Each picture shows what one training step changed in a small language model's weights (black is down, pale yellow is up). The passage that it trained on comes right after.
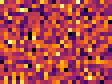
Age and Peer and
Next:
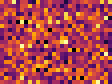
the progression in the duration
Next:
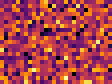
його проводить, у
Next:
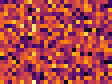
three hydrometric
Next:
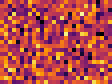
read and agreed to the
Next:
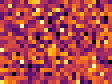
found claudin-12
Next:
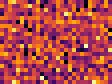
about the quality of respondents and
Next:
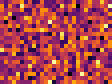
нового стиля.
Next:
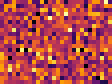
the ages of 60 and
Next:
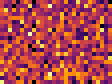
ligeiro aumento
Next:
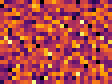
by bone abrasion.
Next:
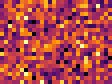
sudga qadar
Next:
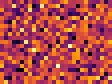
172 ta meliorativ
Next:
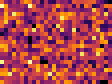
descriptivos de la
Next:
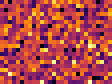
harakatni o'yin
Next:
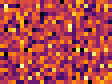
the high input impedance of
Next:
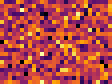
explicam que esse
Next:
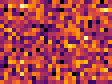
соответствии с
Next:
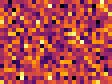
inestimável ao
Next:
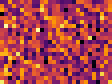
além de conhecer e
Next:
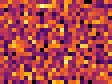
four hours. After several
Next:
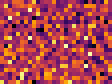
vastgesteld en
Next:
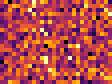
shu yillarga
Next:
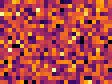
normalmente, surpreendem
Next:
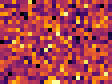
a political use. There are
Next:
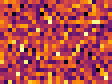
vugs, and the
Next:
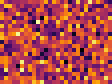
of the Rigveda
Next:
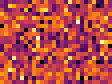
and enables these advances to
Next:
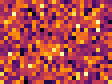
Indian involvement in
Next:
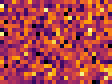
сверстников и
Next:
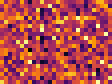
sistem manual yaitu tanda
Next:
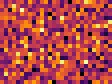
/Atria - de
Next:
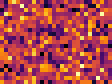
ҳажми ҳамда
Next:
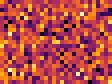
Reported good and bad
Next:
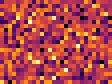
due to extreme things
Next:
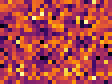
which indicates that vertical
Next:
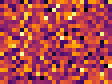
₂ ton/per
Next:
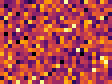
[18], warrants
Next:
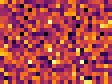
V elements, particularly
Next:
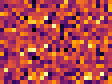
bilan rivojlanib borayotgan
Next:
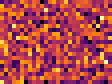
Fabricated Interim
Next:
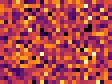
pedagogics is the effective organization
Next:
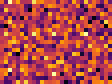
cluster weight was related
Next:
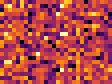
Ratulangi University
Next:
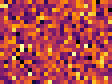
in the timed circle
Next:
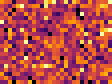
pas forcément ».
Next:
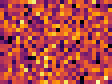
of user interaction with AI.
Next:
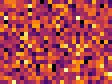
weekly frequency from all
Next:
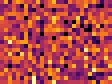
taking into account the performance
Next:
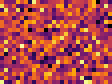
rheological analysis, including
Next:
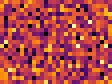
journal of science and
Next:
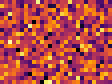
SO₂, VOC and
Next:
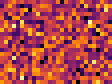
and cultural tolerance.
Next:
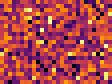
tekstur kompos
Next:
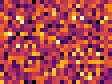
Allen, P.
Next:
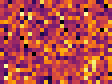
fairly simple models and
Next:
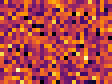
process taking 5 to 8
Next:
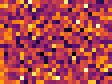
cuando surge *Il
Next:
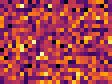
der Steuerzahler
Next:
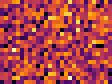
and motivation of staff.
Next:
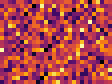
completarea art. 248
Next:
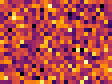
the residuals are
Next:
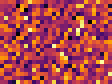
bir bölümü
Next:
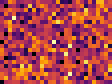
ni local ni globalmente,
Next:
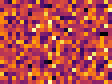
are also very important for the
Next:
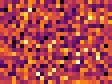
rivojlanish maqsadlariga
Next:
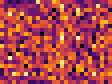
years as compare to 10 –
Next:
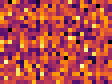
by the researchers were used as data
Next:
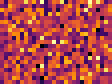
phil. sciences, professor
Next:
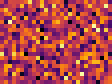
Gráfico 1 -
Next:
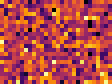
yang signifikan, mulai
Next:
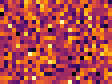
against HIV, its
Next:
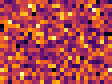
nel manoscritto
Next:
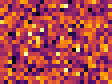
in relazione ai
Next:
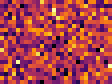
study show that *E.
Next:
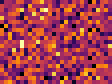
sind die Erfahrungen und
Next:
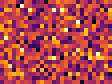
H ₅ Cl
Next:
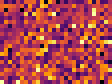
resurslari va bozor
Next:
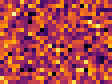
literatura dos povos
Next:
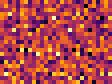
the effect of pH was
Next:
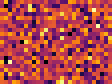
forma bem definida a
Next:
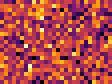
fevereiro de 2008,
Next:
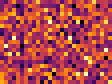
in the study of cultures in
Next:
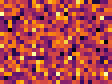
se caractérisent par
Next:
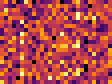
das ações de que trata
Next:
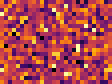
it makes him feel
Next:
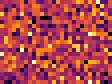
a place in the Hindu
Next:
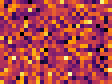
spaces. One says
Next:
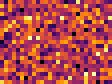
of revitalizing these
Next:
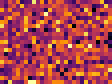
di ricerca,
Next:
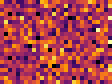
bitib yiborib
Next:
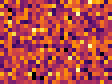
bilan sepiladi.
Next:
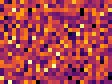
Appendix I of this
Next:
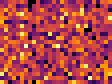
langkah penting
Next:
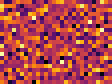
ways of disciplinary
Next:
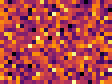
relevante ca parte componentă
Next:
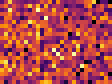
zoomed image are also
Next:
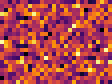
(qon oqimining
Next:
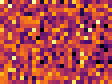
and expenditure control on
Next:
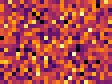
breeding, to study
